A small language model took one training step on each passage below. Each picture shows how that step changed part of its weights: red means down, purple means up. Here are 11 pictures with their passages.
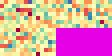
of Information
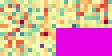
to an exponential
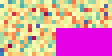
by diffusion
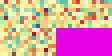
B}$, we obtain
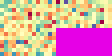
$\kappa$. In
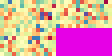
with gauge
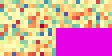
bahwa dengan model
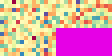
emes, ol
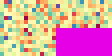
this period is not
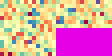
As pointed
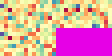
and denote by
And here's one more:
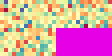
mocked as
